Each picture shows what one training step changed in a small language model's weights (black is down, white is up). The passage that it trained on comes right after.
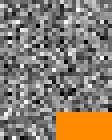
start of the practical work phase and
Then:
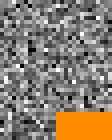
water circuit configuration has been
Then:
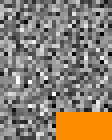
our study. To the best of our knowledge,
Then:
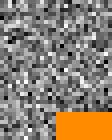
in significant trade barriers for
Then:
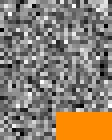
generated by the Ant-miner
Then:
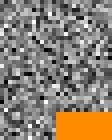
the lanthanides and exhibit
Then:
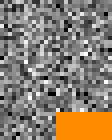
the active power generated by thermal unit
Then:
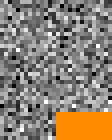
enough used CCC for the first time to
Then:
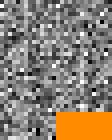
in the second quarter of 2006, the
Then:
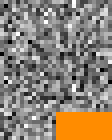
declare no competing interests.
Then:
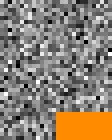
livelihood in the area except
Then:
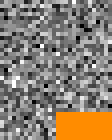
depends on digital innovation regulation.
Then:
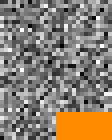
body (Figure 7), with an electric
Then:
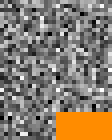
studies are needed to establish temporal
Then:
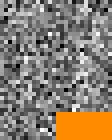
and SiLift [10], fall
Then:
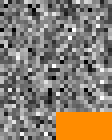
challenges, contributing to biodiversity
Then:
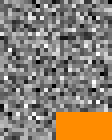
from the corresponding author [RCB].
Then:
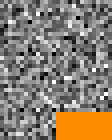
be strictly upheld, including
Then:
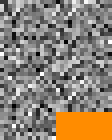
of Malaya, Kuala
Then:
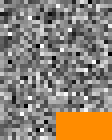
binder and mortar content (Figure
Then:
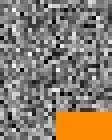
can be very expensive. The aim of this
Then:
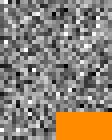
wall construction are estimated at
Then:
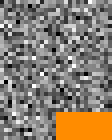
accessions and the challenges addressed by the
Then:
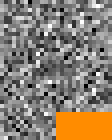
logarithms of both sides of
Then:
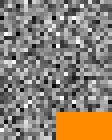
(n) involved in the reduction process was
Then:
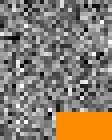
is because inadequate nutrition
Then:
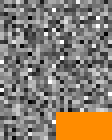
time, may become an important area for the
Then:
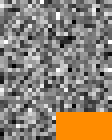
origin and discuss its outcome.
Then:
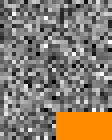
in decrease of series resistance
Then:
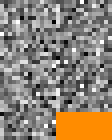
to have \$50,000 USD from
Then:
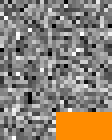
calculations permit to fairly well
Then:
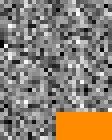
stressed with high contamination due to
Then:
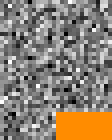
developmental stages and toxicity in
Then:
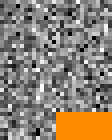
in thirteen others [1]. The
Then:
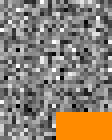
usages in order to learn or teach
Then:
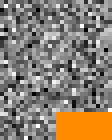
al., 2022). These studies were conducted in
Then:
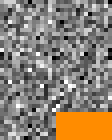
no longer treat it as a domain
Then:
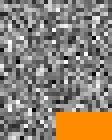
mortgage investment significantly promotes
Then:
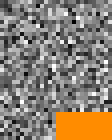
of the interior relative humidity
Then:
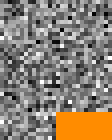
occurred in the glandular portion
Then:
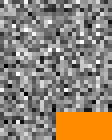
a suitable modification of the argument
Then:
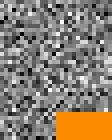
of being the highest emitter of
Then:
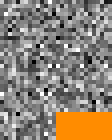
length and breadth with correction
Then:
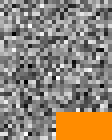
solutions. The paper reviews a collection of
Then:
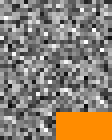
the hairpin is investigated using
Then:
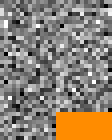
avoiding any disturbance of the
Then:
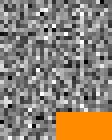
present themselves according to two different types
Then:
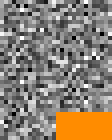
For researchers: leading practices in
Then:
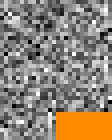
serve the needs of both experimenters (as
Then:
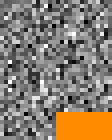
as a discipline and its application in
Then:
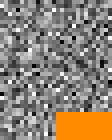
fact that, today many humanize AI
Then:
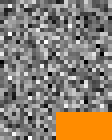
takes place, and time becomes
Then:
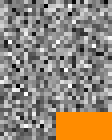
Percentage ¹ Sex Ratio
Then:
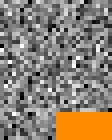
g of copper sulphate and
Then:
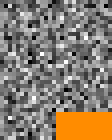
concerned with all the aspects of
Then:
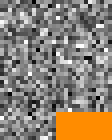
soaked in a 1 % concentration of
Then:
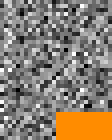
method provides pebble-resolved
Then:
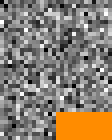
being over the age of 17 years and resided
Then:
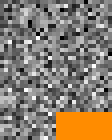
was used for analyzing the data and generate
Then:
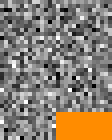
are: (1) different determinations: in
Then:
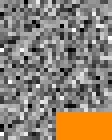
internationale organisée par le
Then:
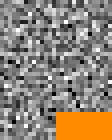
Scope A persistent system context
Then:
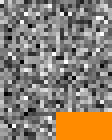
composites have superior
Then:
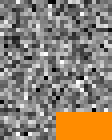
and Government of the African
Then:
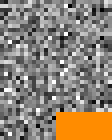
bright spots observed with PL imaging
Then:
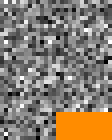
protocol where a server is only needed
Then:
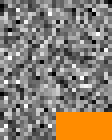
response is observed in mice conditioned with
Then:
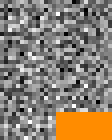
sectors of the economy.
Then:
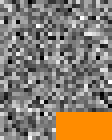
mean ages of recipients and
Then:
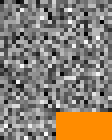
of heterogeneous data of a large
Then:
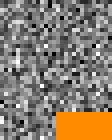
discipline as a major.
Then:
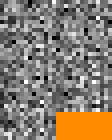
new alternative modulation techniques of
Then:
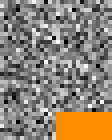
and Information Sciences**Major**
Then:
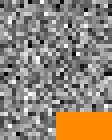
encourage the (local)
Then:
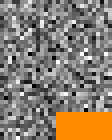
2011). Now, let us look
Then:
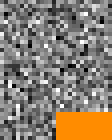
and Greenhill (2011), an
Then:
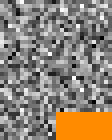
conversion form mg/ L to mg
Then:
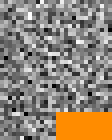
166. - Berhanu G
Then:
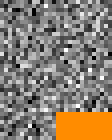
the law. With regard to his
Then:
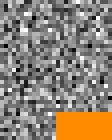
ferrites. Although the
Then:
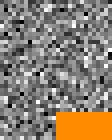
metric scores. Table A.9 indicates
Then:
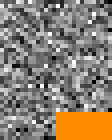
The Dravanti beeja
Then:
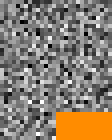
module used for this work. Figure
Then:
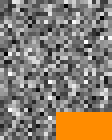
“Intellectual disability”,
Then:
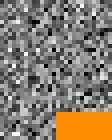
certain direction it sets that node as
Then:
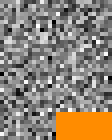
aim to help a young graduate
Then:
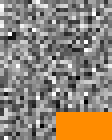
equation is based on (1) and takes
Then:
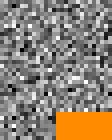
the hands rural poor to ensure their
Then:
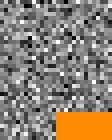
perceptions of professionals involved in
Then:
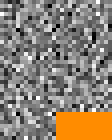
HIV patients where it shows a statistically
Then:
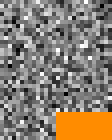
various problems faced by Cassava
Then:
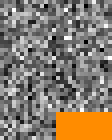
marked internal heterogeneity.
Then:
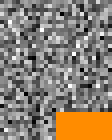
about a negative connection between the size of
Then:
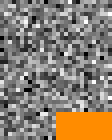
there was only one reading text but in
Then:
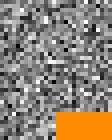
Existing Composite Fabrication
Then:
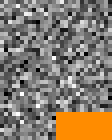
observers of the new technological
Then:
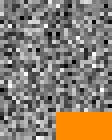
unit is evaluated by the dihedral
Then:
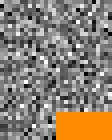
which in the calorimetric pump
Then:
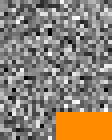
brings value to people, it's good for the
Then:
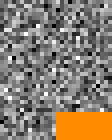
now looking for? - Are the
